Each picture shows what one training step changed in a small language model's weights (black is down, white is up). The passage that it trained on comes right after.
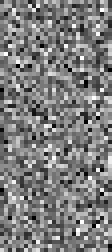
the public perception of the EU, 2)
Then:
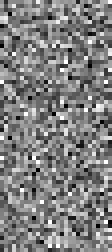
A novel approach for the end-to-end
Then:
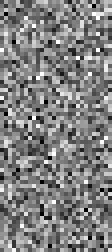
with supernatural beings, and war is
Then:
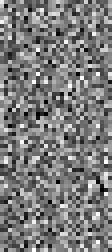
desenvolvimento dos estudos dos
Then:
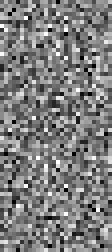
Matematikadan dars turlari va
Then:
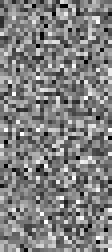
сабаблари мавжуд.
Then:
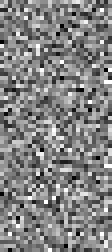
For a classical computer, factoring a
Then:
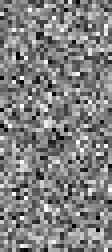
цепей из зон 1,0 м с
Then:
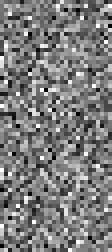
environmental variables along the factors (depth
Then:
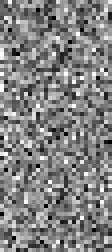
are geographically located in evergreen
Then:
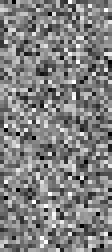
million hectares, a
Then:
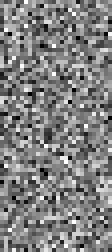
drift chamber (CDC), an array
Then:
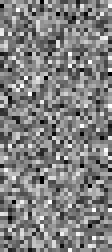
it is non-integrable; (ii)
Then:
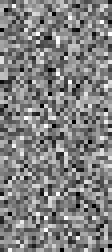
Information Systems 2. Agricultural
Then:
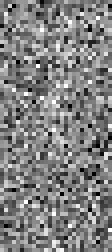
families, and variational inference},\
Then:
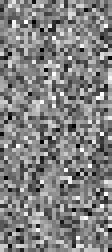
on the use of ESO, searching for information.
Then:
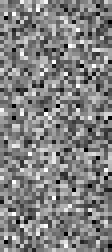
ijtimoiy normalar, milliy
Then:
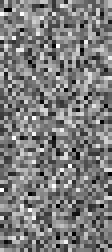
platform that allows students to perform simulated experiments
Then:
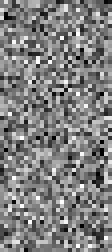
-(J/T)$). However, among the particular
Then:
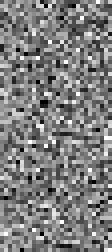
For a weak polarization, a solid line
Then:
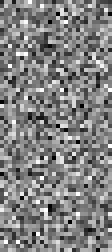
concerti della rassegna
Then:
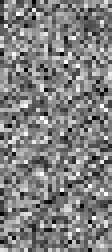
massive halos are more numerous and
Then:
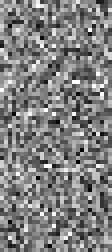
treat a variety of minor illnesses. They
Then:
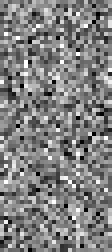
articles (11%), before dropping to
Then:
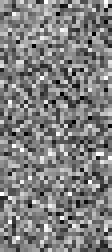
qilinadi. Davomiylik faza
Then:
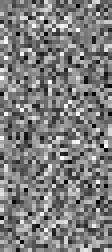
Vaholanki, bu vaqtda
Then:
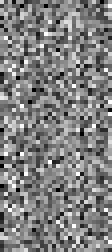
في المصارف الإسلامية
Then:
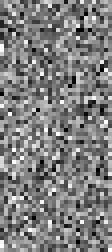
the involvement of new types of raw materials,
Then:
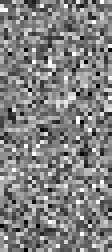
$g^2$ for different $\sphi$.
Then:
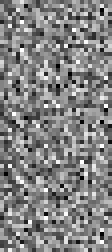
تحمل انسان در
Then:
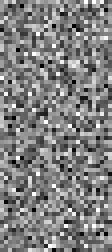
yesosos y con carácter
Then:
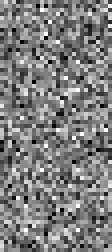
inzake de Voortgang van
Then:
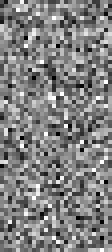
the Landauer principle. In this case the
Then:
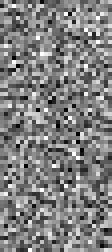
y natural) en donde se sitúan
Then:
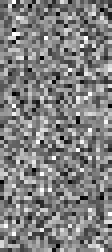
established by means of quantum Monte Carlo
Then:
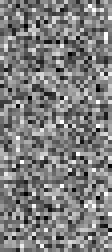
бормоқда. Нефть ва
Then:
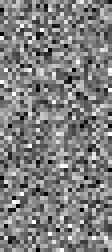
endodoncia, un campo altamente
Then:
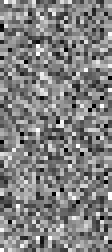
measure, specificity and Area Under
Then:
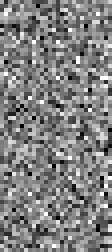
of the two macroscopic densities also
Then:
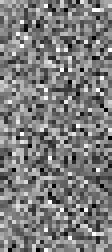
быть заложены на
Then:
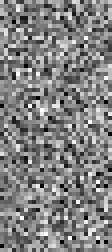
León, Castilla y León
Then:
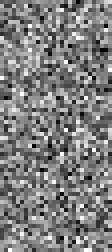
Culicidae) During Transport.
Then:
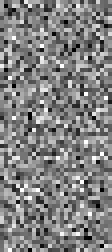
most likely value of 30% (Ågren
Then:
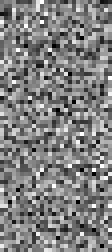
de água em ⁴ O
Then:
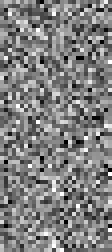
through ethnicity, culture,
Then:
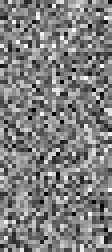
showing courtesy to accomplish
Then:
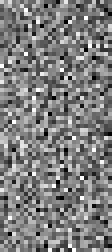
had been followed, TOR debts would have
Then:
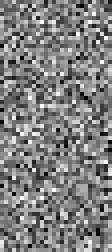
to likely increase in percentage of Rh-
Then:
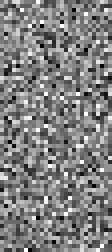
proportional to $\Theta/L^2$, where
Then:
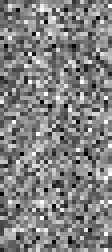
Universitară, București,
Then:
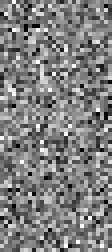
< 0.5 R_e$) and beyond
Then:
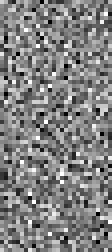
Індикатори, які
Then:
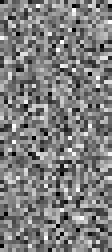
des animaux et des espaces qui
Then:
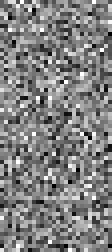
design patterns are general and reusable solutions to common
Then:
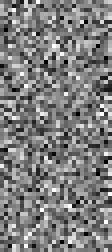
of the service or product on the market, a
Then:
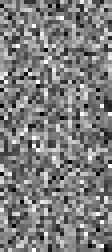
(Oʻzbekiston Xalq
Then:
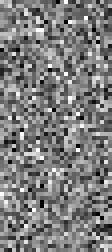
and the coadjoint orbits of
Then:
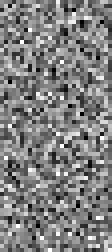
aktif akan dibantu oleh
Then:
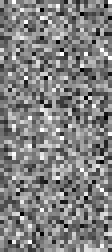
Latin America, pp.
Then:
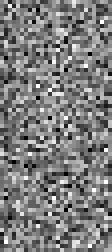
\end{center} \caption{Dispersion
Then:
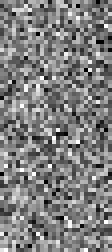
as *daat* can allude to general knowledge
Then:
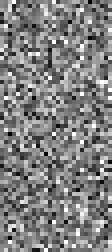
- **al (Axial Length)**:
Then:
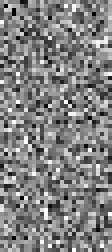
adaptation measures adopted by rural farmers
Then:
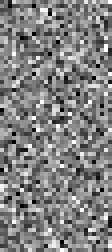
da escolarização, não sendo
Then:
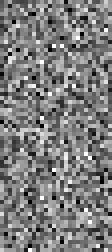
is the best power law fit to the data. The
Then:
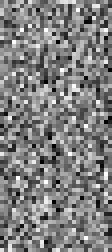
ishlab chiqish va joriy
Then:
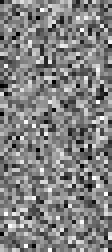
arising at the same time naturally in many
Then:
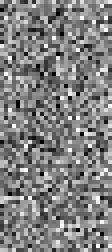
that user). If the receiver analyses the
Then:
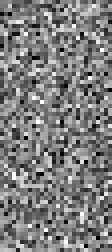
GRB 130427A - has been presented in
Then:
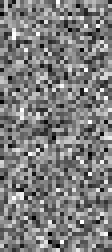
the campaign presented here missed both the
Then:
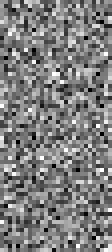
on the market, around 25% come from
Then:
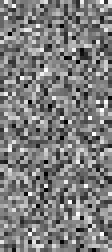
olib bordi (24-bet).
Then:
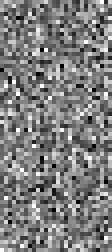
and competences these two concepts call for in
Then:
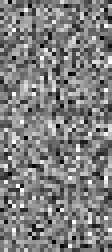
grant) published in BC. This work has
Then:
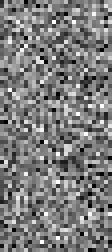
discrete sliding mode control if:
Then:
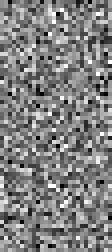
elsewhere.[12] The unit of the evolution
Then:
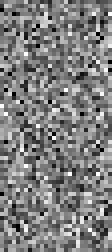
is because unwieldy file sizes and
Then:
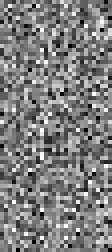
spectroscopic group in B1422 at
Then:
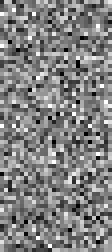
yaratilgan. Jondor tuman
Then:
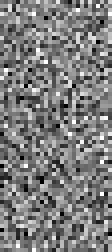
cancellations of general operations - Lowering the
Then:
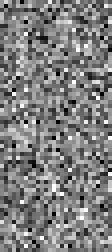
disease, while specific HA inhibitors
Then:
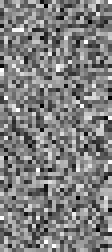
of a toy train which itself paid
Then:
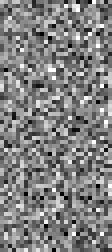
Н.Є. **Кафедра
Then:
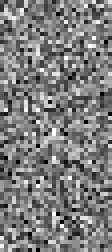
helps in building customer relationship, to
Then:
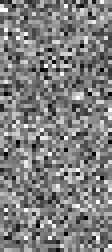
that $\delta^{1}$ satisfies the symmetry condition.
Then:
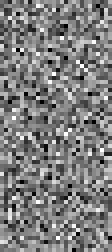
permettent de nous faire une
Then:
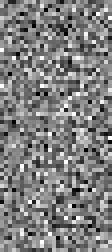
verhogen. Zo draagt sociale
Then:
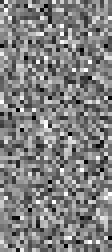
yo‘llarini izlash ustida
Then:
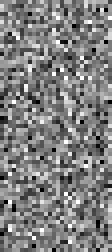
with the learning environment through our five senses
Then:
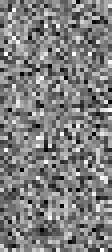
rather dramatic for adult first time
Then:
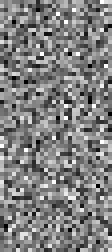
\gamma_\nu \lbl{2} \ee
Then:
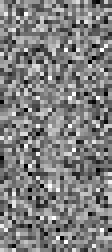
for the interior of the cell and so we are
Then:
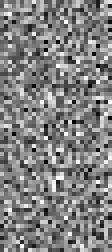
T. He, W. Zhou, A.
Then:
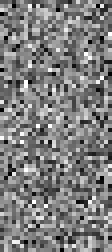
IL-4 expression and to associate with
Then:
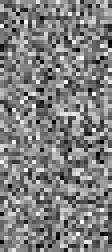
e com necessidades decorrentes do uso de
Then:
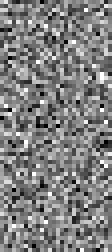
the antiferromagnetically ordered
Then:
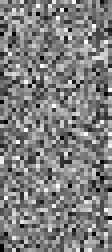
teaching instruments, modes of assessment
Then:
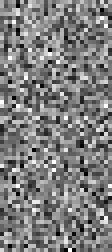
native-state topology, the relative
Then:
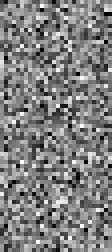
организам и особа тада
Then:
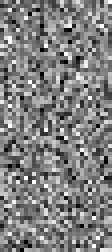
Purpuricenus temmincki*,
